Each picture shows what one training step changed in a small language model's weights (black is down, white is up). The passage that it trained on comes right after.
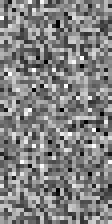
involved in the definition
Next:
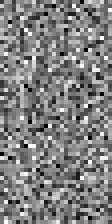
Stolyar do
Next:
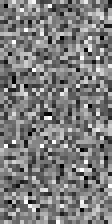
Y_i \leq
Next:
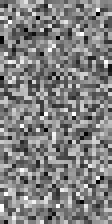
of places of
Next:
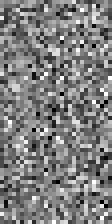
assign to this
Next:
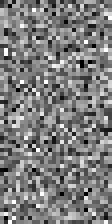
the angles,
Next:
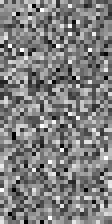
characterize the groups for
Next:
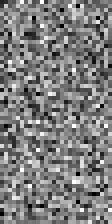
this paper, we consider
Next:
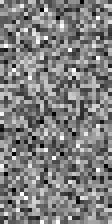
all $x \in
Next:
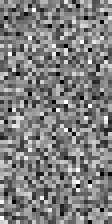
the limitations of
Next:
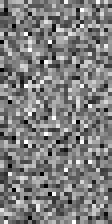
n \ln n +
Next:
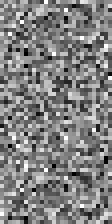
that are present in the
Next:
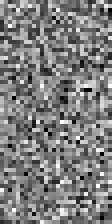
of $A$ is
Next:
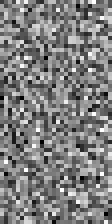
this is well-defined
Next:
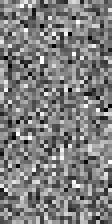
two Heegaard
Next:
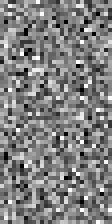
widely satisfied conditions
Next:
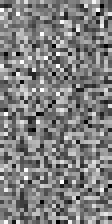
produces a bias
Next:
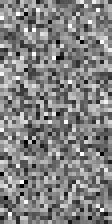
rigorous results on
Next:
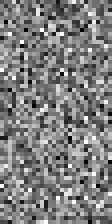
$\o$, in the
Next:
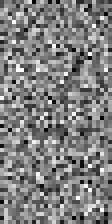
The rate of decay
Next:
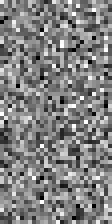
a device like
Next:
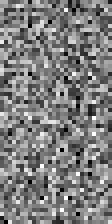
comes from a factor
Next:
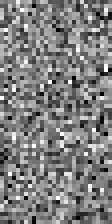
projected in the
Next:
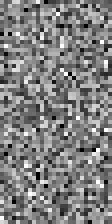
the observation that for
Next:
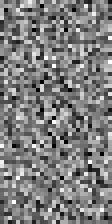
to the size of network
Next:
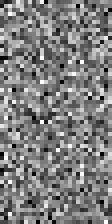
this case, we also
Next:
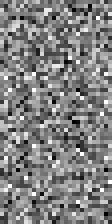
condition is not essential for
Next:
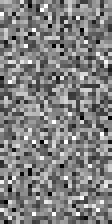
of the LHS
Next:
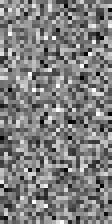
$t$ corresponding
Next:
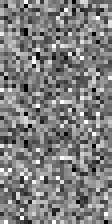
Y$ is a
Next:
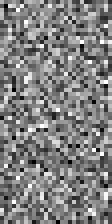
us the conditions for the
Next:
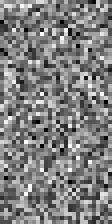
a solution of the
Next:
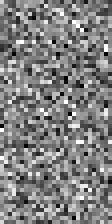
density of twin
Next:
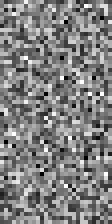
the second derivative of
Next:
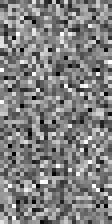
constant for $x$
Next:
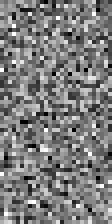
we can see that
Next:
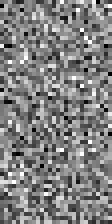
triangle and achieves its
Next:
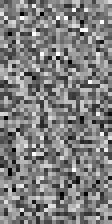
constant $c$.
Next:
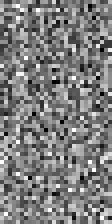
fluid, respectively,
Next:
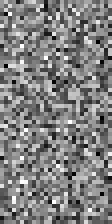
no relocation
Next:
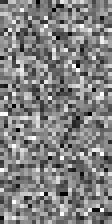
The path-critical
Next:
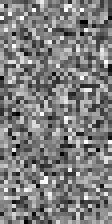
of explicit formulas for the
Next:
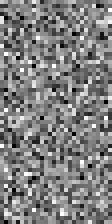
the EU via
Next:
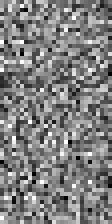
a formula with additional extension
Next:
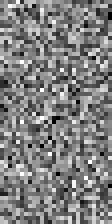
a standard conformal
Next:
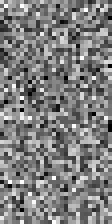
a method of lines
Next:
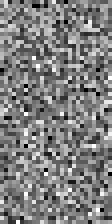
induced by the set
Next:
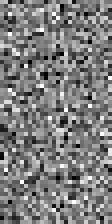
have $$ S=
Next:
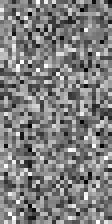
is another meromorphic
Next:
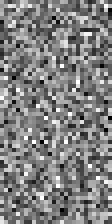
of the sphere
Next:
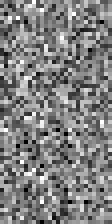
for all values of x
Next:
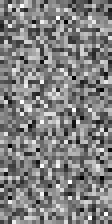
with $R$ the
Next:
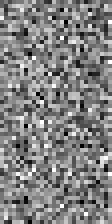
as integral equations which are
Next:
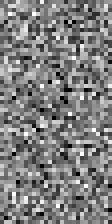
terms of those for
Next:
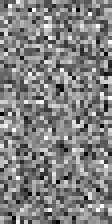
bound the left-hand
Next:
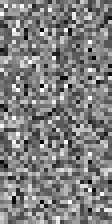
also a function of the
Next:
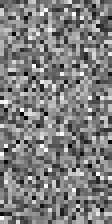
arguments yield the existence
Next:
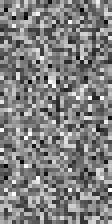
edges in the dependence
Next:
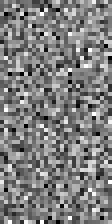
Such considerations can
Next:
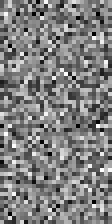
the automorphism group of
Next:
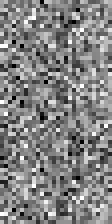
Step II}
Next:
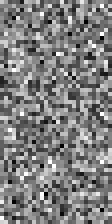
the sizes of their
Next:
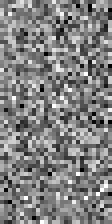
step size of $\Delta
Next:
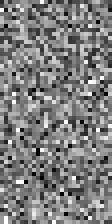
small divisor is greater
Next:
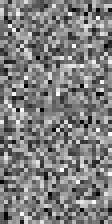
is obtained by applying
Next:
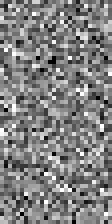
be the longest
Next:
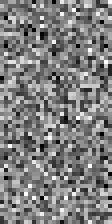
of the motivic
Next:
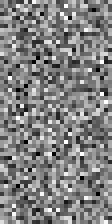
continuous finite elements as well
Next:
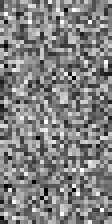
the treatment of
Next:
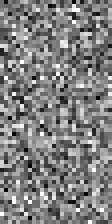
within their limit,
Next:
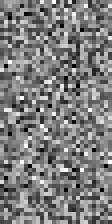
friction value is
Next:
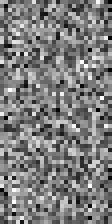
more than $2$
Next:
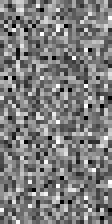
\N$. We may
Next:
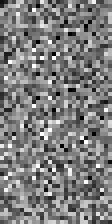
transform kernels, which
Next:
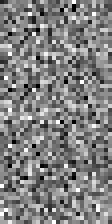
coefficient 2, to a
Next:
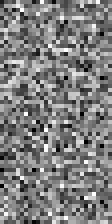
are close enough, so
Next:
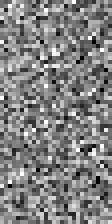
algorithm design for
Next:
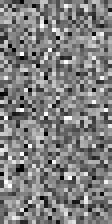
their cohomology classes directly
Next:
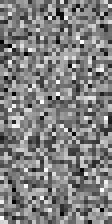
the Gaussian parity
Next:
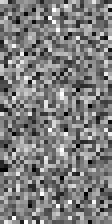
for such graphs,
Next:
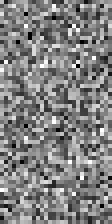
alphabet and
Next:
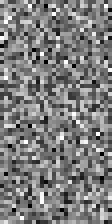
algebras of $A^*$
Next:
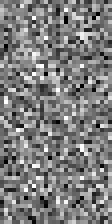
was initially introduced by
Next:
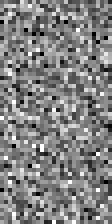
support iteration of
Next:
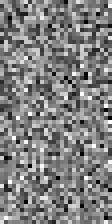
interface observed in
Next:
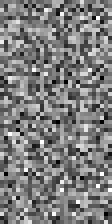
result is well known
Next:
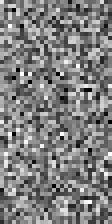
of them: almost
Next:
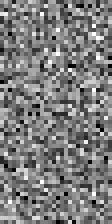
$w$ and
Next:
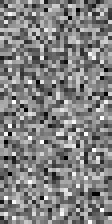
particular, the previous inequality
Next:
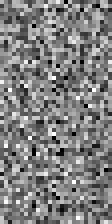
\medskip {\sc
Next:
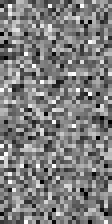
In this case, the
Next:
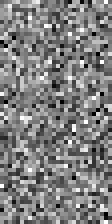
a surplus value to
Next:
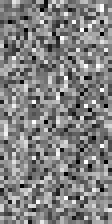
institution for
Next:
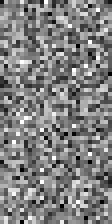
a known source
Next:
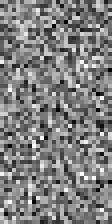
weight $2$
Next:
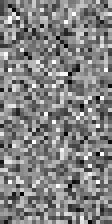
The sum over all distinct
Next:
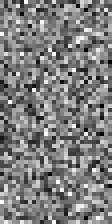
i.e., the
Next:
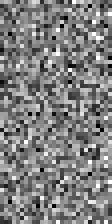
$X$ is a
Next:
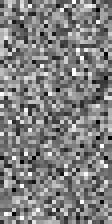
many rational elliptic surfaces
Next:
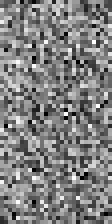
specific aspects
